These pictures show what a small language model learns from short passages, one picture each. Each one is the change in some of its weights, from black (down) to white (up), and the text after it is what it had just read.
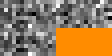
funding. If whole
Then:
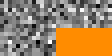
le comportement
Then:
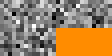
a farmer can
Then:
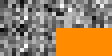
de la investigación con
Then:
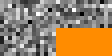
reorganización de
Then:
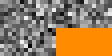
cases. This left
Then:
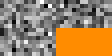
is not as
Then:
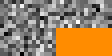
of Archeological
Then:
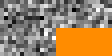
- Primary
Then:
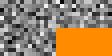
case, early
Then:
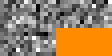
to which this material
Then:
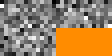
afirma el
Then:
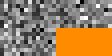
pedagog kadrlar
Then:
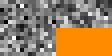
MC =
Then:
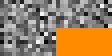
of these two
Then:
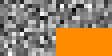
of the cost and
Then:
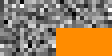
the first stage.
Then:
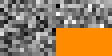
At the same
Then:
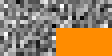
⁸ see
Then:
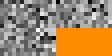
of human communication,
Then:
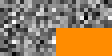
state vector. This
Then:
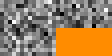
O projeto,
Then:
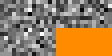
тем самым
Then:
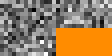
seven days after
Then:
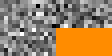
we identified the
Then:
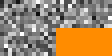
so that the
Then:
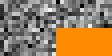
Social Sciences.*,
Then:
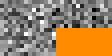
Sexual and
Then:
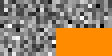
particularly in relation to
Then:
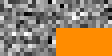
также требования
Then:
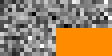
documents and social
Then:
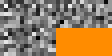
and W is
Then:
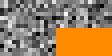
het besluit
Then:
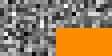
cycle is loaded
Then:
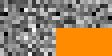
faoliyatini amalga
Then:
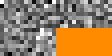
as resp: if
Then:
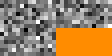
muammo sifatida
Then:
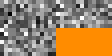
D2D concept
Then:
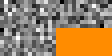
tra affetti
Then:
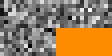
no tratamento.
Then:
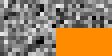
GSC Biological
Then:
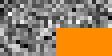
varies linearly
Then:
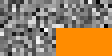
for this measurement procedure
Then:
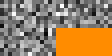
design’ is
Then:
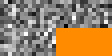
ensino de
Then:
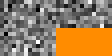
also been part of
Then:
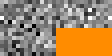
a execução
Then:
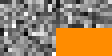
them alive and
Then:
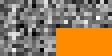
2 Средние
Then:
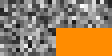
sustainable land use.
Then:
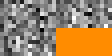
of particular interest,
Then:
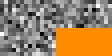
observed in B cells
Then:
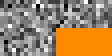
be on emissions
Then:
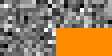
nutqi maktab
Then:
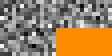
under limited irrigation
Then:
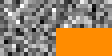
to adopt a
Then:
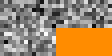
ook de
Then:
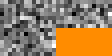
parts directly exposed
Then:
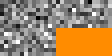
general public, children
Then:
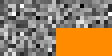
Analysis of Human
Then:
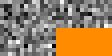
contrainte relative
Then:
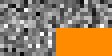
– zamonaviy
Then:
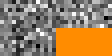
² *Research
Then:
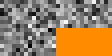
descending order.
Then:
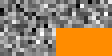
total public exposure compared
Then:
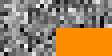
la de los
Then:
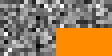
Publishing LLC
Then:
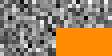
profile. In the
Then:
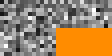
renal diseases //
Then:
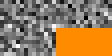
toward body. The
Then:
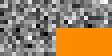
o projeto do
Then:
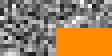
paper is to
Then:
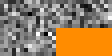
appeared as an
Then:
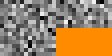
of their work.
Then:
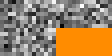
customer relationship management
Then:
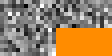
impactos negativos
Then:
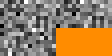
data in the
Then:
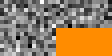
normas norma
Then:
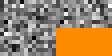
the leader,
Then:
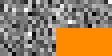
зміст та
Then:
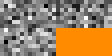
sujet à
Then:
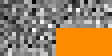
than for the
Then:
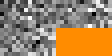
inson uchun qay
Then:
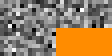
olgan holda
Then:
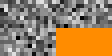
di kelas
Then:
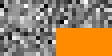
have engaged with
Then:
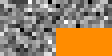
в ходе
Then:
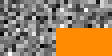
Resistance Training and
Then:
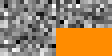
the West input
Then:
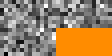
printing to
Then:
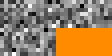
visitors and were
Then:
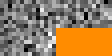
was employed.
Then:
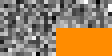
o Ensino
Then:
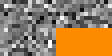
у больных
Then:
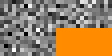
developed in the works
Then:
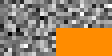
of distributed
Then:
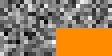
viewed without a
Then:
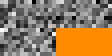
als auch die
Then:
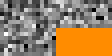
va tashqi
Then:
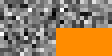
female Wistar
